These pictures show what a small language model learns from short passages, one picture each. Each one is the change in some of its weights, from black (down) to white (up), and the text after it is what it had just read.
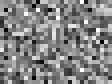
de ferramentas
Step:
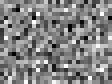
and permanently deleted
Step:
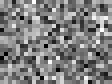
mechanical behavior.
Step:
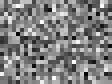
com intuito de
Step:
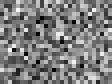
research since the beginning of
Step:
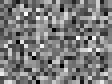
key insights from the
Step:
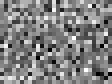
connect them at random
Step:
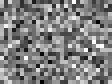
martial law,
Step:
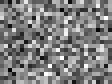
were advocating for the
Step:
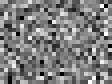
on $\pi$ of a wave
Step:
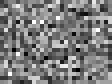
le mie capacità.
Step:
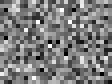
sample length $L$:
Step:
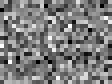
ишлар органи
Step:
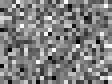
that our MC data are
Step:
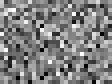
is the rate constant for
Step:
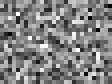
guide field intensity. We
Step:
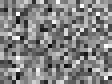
groups of stars with different
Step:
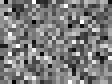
even more weakened by
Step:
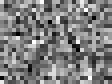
perspectiva de que son
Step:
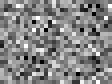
da autoria e da
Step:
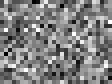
behaviour of a
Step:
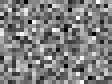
Pressure Cell
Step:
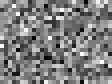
are not related with the centre
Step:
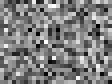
mixture latent
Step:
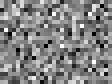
this constant component can
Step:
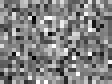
CHECK ALL
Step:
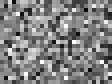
and magnitude of
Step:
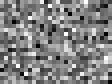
robust recognition
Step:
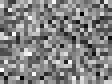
of the effect sizes
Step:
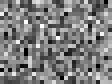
baholay olish
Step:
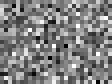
that inequivalent
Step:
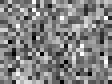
it allows for DIF
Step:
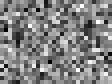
[8] showed that
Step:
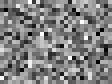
cheveux et ceux de sa
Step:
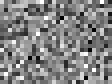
in agreement with a very
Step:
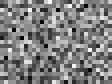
some properties of gauge
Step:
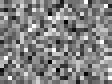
if both methods are combined
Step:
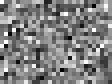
data description and to
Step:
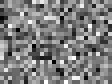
avvalambor modelning eng
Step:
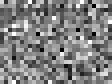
ambivalent ending
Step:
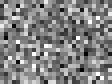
would require substantially
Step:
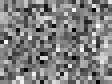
cyber tools,
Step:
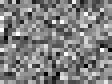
desde la perspectiva
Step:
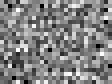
interactions is thus
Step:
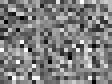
month period [2].
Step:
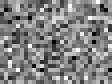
following known method¹.
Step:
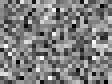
much higher energies.
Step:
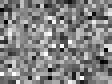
с лицами,
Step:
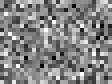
time, the issue of the
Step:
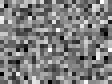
framework is demonstrated with
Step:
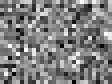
triglyceride level
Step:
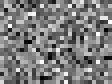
used. The purity of the
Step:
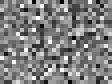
attended the Entomological
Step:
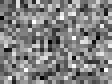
this article, the work activities
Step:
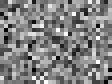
and deflection, as well as
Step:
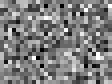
not included. The first six
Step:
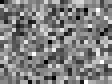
but are not extensive
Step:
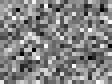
decisão, o STJ
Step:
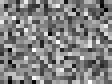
serious matrix
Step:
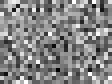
to take control of
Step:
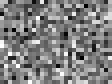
\end{aligned}\ee with
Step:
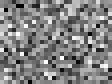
the face of a profession
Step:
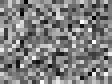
images. This can be seen
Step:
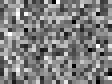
section discusses the results,
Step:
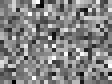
and impact of gas
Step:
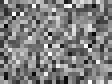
two-dimensional Fourier
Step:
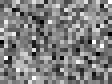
of level five, derived
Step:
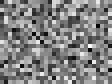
the leading collinear
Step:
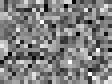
care must be taken
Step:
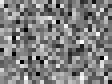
Gray's anatomy.
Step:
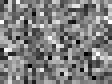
creation and annihilation
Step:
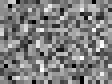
must work for operational
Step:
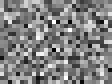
10 shows the same frame as
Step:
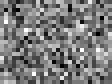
like low raw
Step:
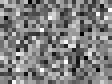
is impossible to deny
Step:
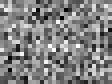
molecules, along with
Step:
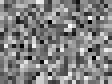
pionic environments at
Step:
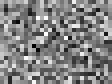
har bir darslariga
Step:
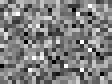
the same. Moreover, we
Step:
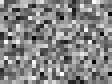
forms the content of Section
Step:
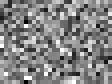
the quark mass renormalization
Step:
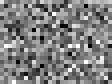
electronic damage in
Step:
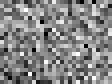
professional aloqalar
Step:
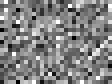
de Puerto Ciencia
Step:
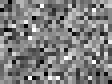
Эуфилин 3
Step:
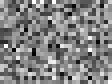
Zamani, M.
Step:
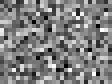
RStudio package for
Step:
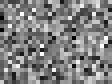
At the same mass a peak
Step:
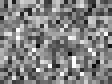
and contain the spread of
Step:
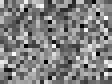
We studied the formation of
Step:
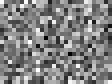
Gender Male 22
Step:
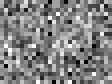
Project, GTAP
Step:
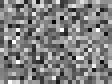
formed from primordial
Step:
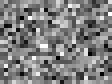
on mechanical braking
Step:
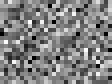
can often be associated in
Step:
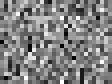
and improved problem solving
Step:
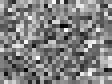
of the [Darwin
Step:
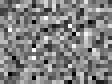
de données Base de
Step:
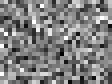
for vegetables and
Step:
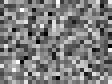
W. B. Su *et
